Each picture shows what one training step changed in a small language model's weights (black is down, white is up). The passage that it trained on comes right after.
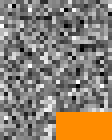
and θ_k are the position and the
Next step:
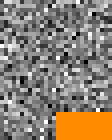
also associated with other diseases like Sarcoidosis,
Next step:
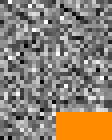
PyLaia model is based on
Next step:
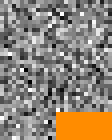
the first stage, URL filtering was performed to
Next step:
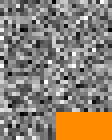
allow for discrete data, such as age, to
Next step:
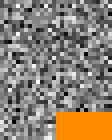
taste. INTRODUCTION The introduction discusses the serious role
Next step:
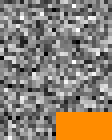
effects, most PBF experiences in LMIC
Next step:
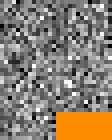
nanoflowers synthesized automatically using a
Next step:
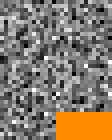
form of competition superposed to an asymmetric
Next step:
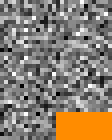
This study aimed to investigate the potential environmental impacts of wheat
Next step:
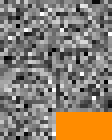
objects moving toward the host car. These second sets
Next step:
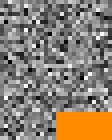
explained from Fig. 1. Optimized super cell
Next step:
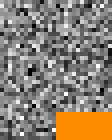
students (ZOMER *et al.*, 2018).
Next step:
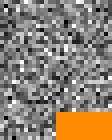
by classic microneutralization assay
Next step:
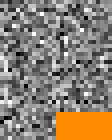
is also within NC. This means that NC
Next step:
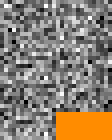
Matlab with image processing techniques. In developing countries
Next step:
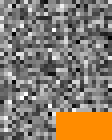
and storage and thus increasing the number of iterations and
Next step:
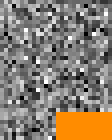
the findings of this study are openly available in
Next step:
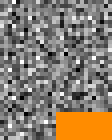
Islamabad and Rai medical college
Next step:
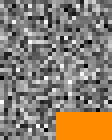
(Edad): - 10 years old and below -
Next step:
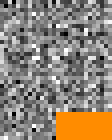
were mixed method, quantitative descriptive and qualitative. The research
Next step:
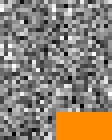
Growth rate of return of this fund for the last
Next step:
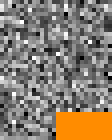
of a website or application, such as an admin
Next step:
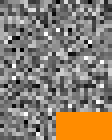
temperatures can be calculated, i.e., previously measured
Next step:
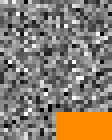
Ricketts (HMAR), Dirk
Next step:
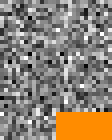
is supplied to urban and some rural areas mainly through
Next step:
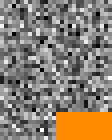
and acknowledging the value of the person. It
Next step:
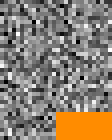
operation by harmonization of operating rules and cooperation among
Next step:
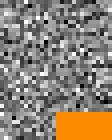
\dots, K$, represent the M -PAM
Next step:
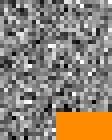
support as a mediating variable among SMEs in
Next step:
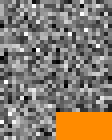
having used standard cutting paper shredders to
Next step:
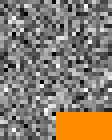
relationship between the means of social media and the understanding of
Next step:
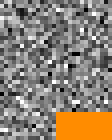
in the affected area. To investigate the CoDiRO
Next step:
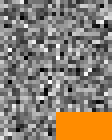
(H), personal (age, gender) and
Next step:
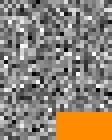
accident detection using both spatial features (CNN)
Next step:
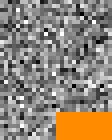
because the major functions of WBCs and its
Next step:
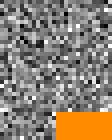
half, and used this to provide the results of a
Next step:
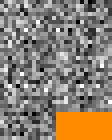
techniques applied, it can improve the abundance of soil
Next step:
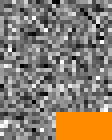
Cluster partners and the wider European polar research
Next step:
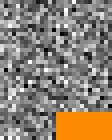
use of an ASTER Digital Elevation Model
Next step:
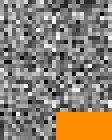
the UK Other: Type of innovation - Agricultural app
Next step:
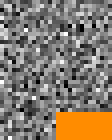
from another RSU, it retransmits
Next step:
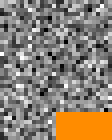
that must be anticipated and addressed in the formulation
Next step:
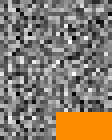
CONTENT AND FREE RADICAL
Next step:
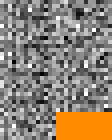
in education and scientific research, and the presence of national
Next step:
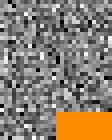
my work, creating their own tactile materials and
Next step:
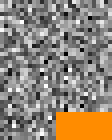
of inconclusive findings (Nix,
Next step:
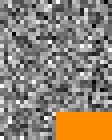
the Kifilideen, Lukmon and
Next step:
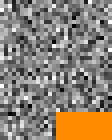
these are not complete pieces of music.
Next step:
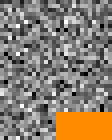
way of renting DVDs by
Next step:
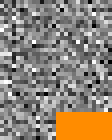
study, performed the statistical analysis, wrote the
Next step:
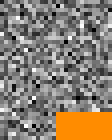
bone x-ray images, thus aiding in more
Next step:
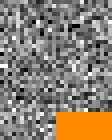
floor Level activities by the subject. -
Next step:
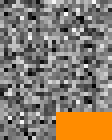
y z x+y+z 1 press shop
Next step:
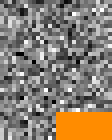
best measure in this regard. Keywords :
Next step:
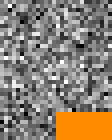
Party to reach a consensus in this
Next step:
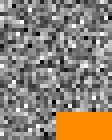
of \mathbf{U} . For the
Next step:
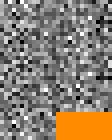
These indicators can link indicators at different levels within the
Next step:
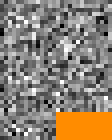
(MRR). They also demonstrated the inner surface micro
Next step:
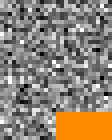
or CCD matrix) through the optical system of the
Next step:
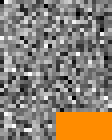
during winter seasons and the arid climate led to
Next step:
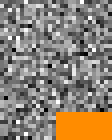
No. Groups Treatment Concentration Time
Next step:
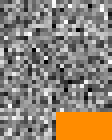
tekhniki*, 116
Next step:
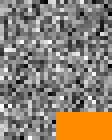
water quality and promoting recreational opportunities and human
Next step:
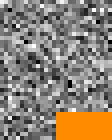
Comprehensive Ayurvedic Review
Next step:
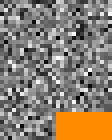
open to outside influences. As a fluid, living
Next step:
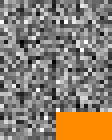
interests are in artificial intelligence, natural language processing and
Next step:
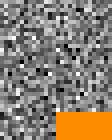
for parallel operations. Ultimately, it ensures
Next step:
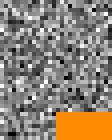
the responses were collected, the data were imported into
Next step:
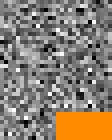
academic excellence, advance knowledge based on research,
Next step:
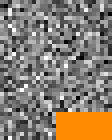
χ^2 Ratio Probability Parents
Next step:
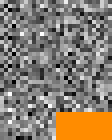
inequity. Ayush Atul Mishra
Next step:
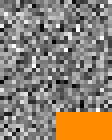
mixed for 24 hours and then dried overnight
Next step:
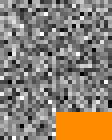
in voltage reflects the battery's discharge under identical
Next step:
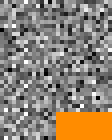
\mu, t) \rightarrow 0$ as
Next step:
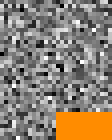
information space. I would also like to draw the attention
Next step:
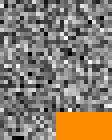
message is hidden. The “stego
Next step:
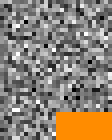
finding the Fibonacci primes within the
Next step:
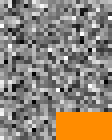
stated by Sudarto, in Pramana
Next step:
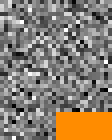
of past activity is preserved. Ancient
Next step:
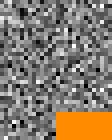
in order to meet customer requirements in an efficient manner,
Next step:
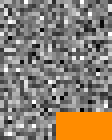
Trump administration. - “Sovereignty
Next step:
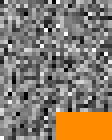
biodiversity conservation and ecosystem resilience,
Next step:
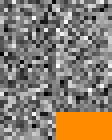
For the time of 1 second, by increase in the
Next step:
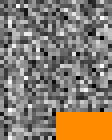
unique visitors Table 12: R&I
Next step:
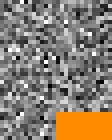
less demand elasticity in consumers and US monetary policy
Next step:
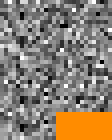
in fat tissues and organs results in elevated
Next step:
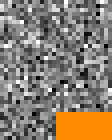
of the usual profiles of line related faults
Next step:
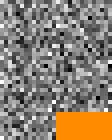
X. Yu, J. Hu,
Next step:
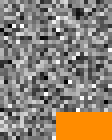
in the United States and Japan have started research
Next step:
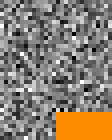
dendrite X_i and Dendrite
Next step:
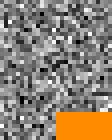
is the most polluted in Jajmau area
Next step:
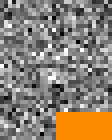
earlier than the incremental conductance method. Further,
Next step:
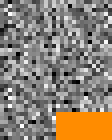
the results of the Finnish degree programs.
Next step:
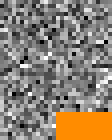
is the Hubble's constant expressed in
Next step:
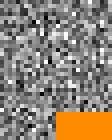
lives as a member of small or large groups. The
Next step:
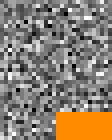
within A day in the life tool helped elicit
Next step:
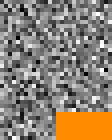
insights are acquired during the CoP: new things
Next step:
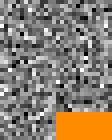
and wave profiles are used to estimate the coefficient of the
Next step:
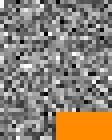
**Writing and corrections:** E.B.,
